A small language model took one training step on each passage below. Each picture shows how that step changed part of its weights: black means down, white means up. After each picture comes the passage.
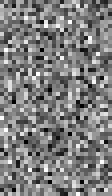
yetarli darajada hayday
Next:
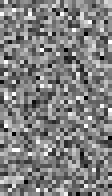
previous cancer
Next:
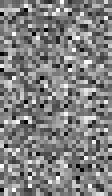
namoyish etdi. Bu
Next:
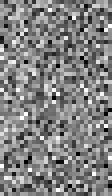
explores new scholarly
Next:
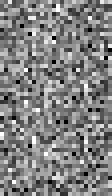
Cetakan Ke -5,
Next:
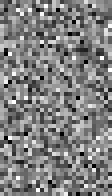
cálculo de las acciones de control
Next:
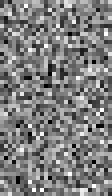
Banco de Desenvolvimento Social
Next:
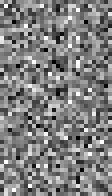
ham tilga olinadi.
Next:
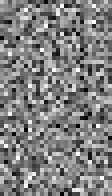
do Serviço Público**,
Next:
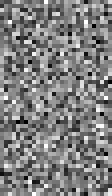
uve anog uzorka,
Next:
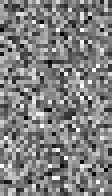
Forskningsdata: data som
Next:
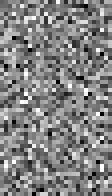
Assensoh, A. B.,
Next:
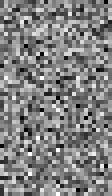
con el artista Michel
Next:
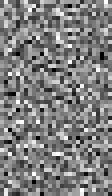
trabalho, de modo que os maiores
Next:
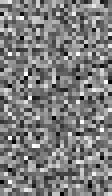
Серед факторів, які
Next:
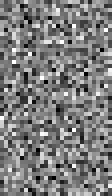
ocasionadas pela implantação
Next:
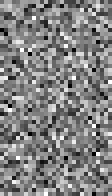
KPIs become
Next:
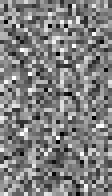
het boekhouden.
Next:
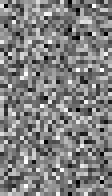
chiqmay qolsa,
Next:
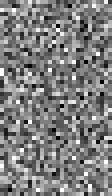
ininterrotto di valori
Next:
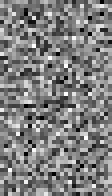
yang Utuh Temuan dari
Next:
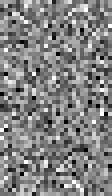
Some Limits on Our
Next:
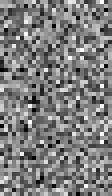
specialization of students are
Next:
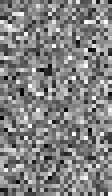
retoman la voz de
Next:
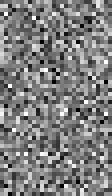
компетентностный подход
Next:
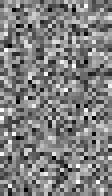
xarakat tezligini 3000
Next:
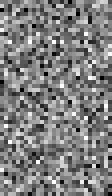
defeitos e fazer o
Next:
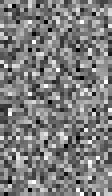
науковий редактор**
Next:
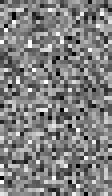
acerca da Feira das
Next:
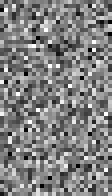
постулата модерног
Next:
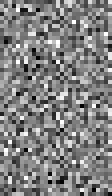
iddiasına yönelik
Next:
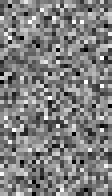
al., "The Value of the
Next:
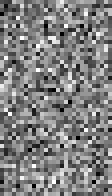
диаграмма работы
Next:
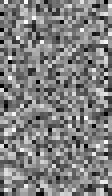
programa se ensayaron con
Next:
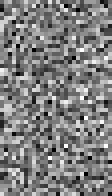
speech and some information was
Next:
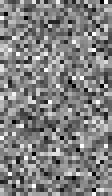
eksperimenter og finde
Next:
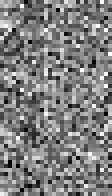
traces that remained at the
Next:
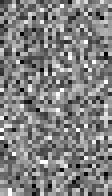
oder in andere ikonografische
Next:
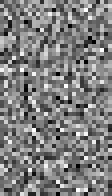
Mrb 3/Mna
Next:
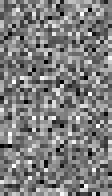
bir nechta innovatsion usullarni
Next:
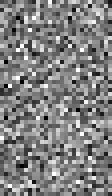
вищих військових
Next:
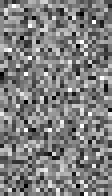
de peso problema importante e que
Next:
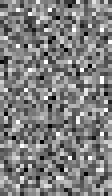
registro calificado para el
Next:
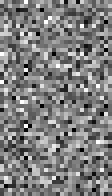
sekinlashishi, urug'lar
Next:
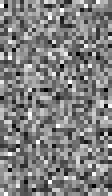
xizmat qilish; 6) eng muhim
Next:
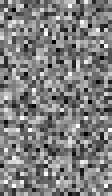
organisasi formal birokratis
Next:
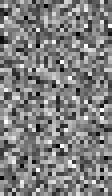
Simulink Documentation –
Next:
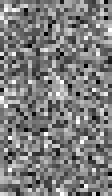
usullaridan foydalanildi,
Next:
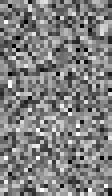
40 лет», автор которой
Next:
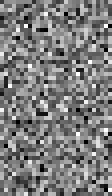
доминирования цифровой
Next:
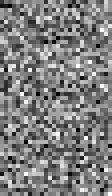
va de pasajero en el
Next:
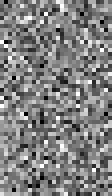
of offenses. Unlike
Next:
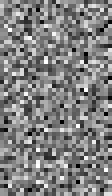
kkal yoki 5,29
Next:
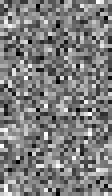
закрепления понятия
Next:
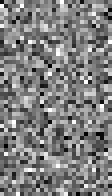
cuya revisión sólo al
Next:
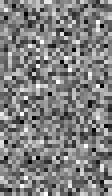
Autism Spectrum
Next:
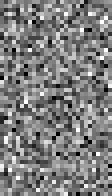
necessários a Prática Educativa*.
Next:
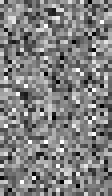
e relação sociedade – natureza a
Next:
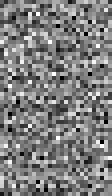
les autres lois. Suite à
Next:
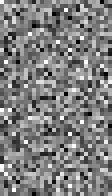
Турлук Темур
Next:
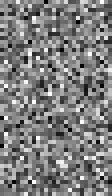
//Новости образования:
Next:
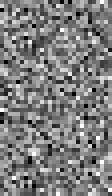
um país cheio de defeitos
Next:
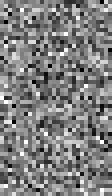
no Brasil como em outros países
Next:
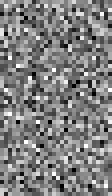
від нього залежить
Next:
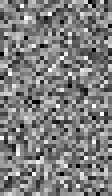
naissance, aucun
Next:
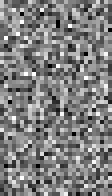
La turbidez, una
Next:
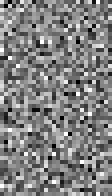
чем в устаревших
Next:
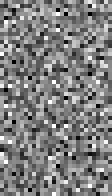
as necessidades da mulher.
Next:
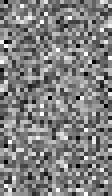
los marcadores forenses que
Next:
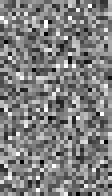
terdahulu yang memiliki
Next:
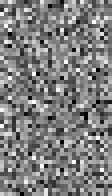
Prezidentining 2022-y.
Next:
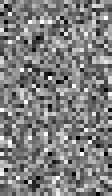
нестандартні рішення
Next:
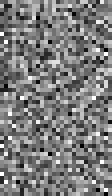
DA EDUCAÇÃO
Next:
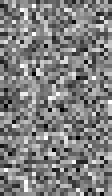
KEY WORDS
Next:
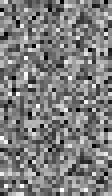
muayyan fanlar bo'yicha
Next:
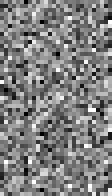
kunda hujjatli nasr
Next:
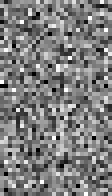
Todos los proyectos en este
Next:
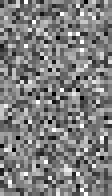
no fato de que essas
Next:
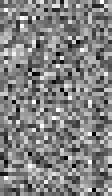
montrent l'importance de
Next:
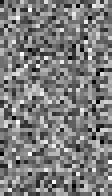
valori numerici alle
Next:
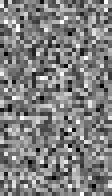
to improve leadership
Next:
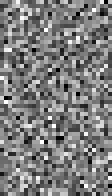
Erlbaum Associates,
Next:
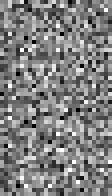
тақдим қилиш
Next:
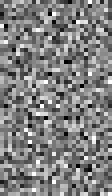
muloqotdagi muammolar va
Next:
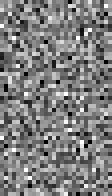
dan untuk menganalisa serta
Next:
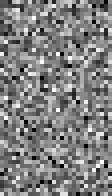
pequeno e negativo ($b
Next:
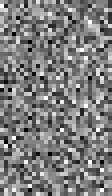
scientific abstraction.
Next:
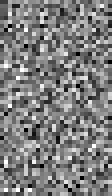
растений происходит при
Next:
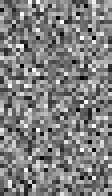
пациента на 12 –е
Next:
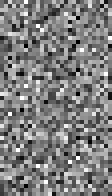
возникновению войн и
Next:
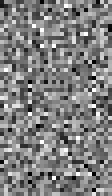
e o setor produtivo.
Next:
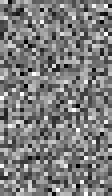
infancia elaborado por
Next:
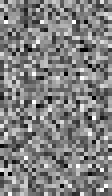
Vol. 2. International
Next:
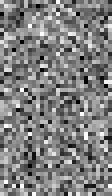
reed shaken by the wind”
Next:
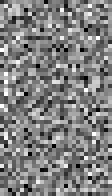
atau jerawat. 2.2
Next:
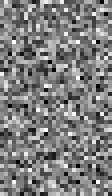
Personal Qualities
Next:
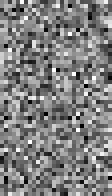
que nos permite ser usado para
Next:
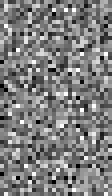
adat yang secara historis
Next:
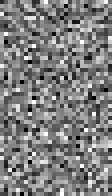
важно, используется ли
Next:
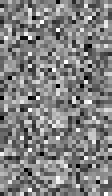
bir kuni ham xuddi
